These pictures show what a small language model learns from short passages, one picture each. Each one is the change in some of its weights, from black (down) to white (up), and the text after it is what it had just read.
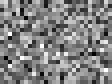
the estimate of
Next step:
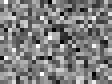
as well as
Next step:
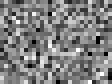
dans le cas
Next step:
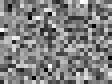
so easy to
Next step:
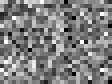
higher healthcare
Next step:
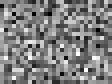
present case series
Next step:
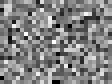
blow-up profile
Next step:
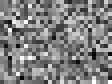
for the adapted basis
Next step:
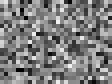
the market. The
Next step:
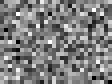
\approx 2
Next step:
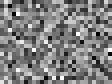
relevant to the content
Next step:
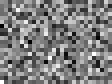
to the experimental data
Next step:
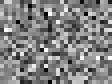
disturbances as
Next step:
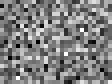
equivalence of spectra
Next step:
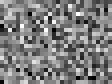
example, in the
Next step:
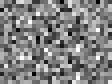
ester group of
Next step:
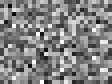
model with cubic
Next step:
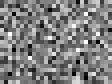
measures in predicting
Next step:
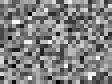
{\it independent}
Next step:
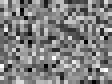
the previous grading
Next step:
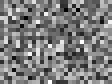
having anoxic
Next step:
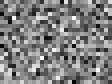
executable in
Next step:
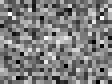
4$ we have
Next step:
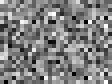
$ is a
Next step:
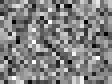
are emblematic
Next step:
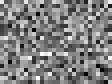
of $\left(
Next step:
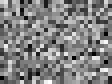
the maximum arrival
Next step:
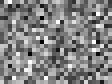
SAS FR
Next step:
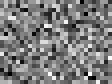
structures, and
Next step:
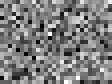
morphism of finite type
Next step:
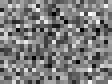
analytical tables.
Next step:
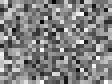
hand, mental
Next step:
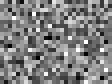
by sorption materials
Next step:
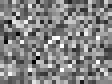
for dissipation
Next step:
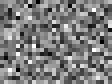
\qquad +
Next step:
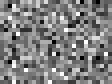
equation, δ
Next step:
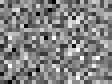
type of dependence of
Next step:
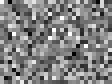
graduating in
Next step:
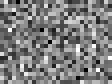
limit in the
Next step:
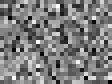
is quite straightforward and
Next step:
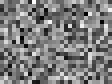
the job is
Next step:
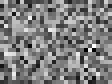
considerable attention in
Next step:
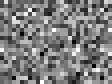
melanoma remain
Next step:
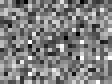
characteristics. This study
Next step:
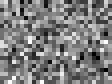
the derivative at the
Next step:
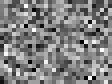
genus $g$
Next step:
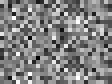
point for the
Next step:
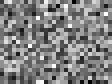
each generation expansion project
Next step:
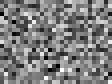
areal unit problem
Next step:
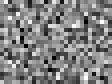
the credibility
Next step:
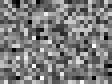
Suppose now that the
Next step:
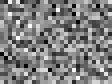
to an element of
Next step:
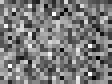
Fig 2.
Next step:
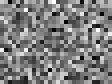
bromate in
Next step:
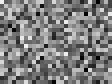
of the operations.
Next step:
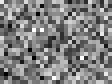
of this method and
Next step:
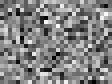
the {\it
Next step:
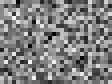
can be carried
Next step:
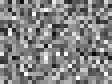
by the constant
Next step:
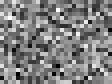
and extensible
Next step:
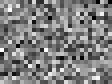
tectonic phase
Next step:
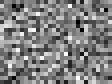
form of nose
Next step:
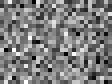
RITA Research
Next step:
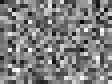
stay on all
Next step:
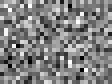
piece for
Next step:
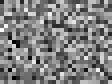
on learning a
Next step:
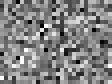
Poisson process with the
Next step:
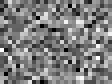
bleed the
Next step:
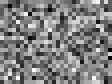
feasible error estimates
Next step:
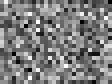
two features. This
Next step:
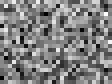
the sensors,
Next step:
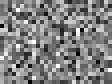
to exhibit production
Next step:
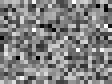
Let $\alpha$
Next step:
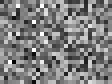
would like to
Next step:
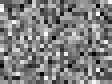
result of the first
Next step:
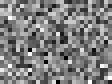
is connected to external
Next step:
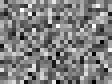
be accessed
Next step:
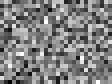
observed individuals of
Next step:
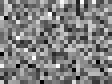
to knowing the
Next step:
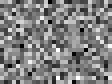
goals and manage
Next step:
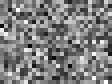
to Emotional
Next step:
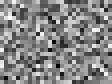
and popularity
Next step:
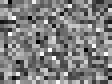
above (see
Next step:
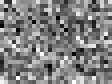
cancer, which
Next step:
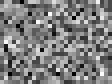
**Correlation is
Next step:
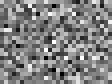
motivating problem of
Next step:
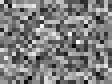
Next we compute the
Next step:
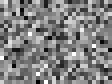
the turbulence
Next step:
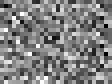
A \to
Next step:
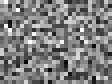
that developed throughout the
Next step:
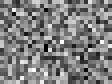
relationships with others.
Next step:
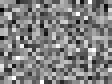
subsection, the
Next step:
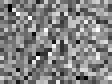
convergence theorem for sequences
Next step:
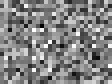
nonzero scalar in
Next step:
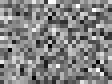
Research in Technology and
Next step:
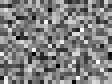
proposed to model the
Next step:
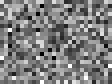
of (iii).
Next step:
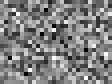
users (of the
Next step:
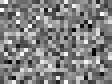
a \nea
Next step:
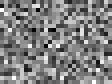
experienced in the Philippines
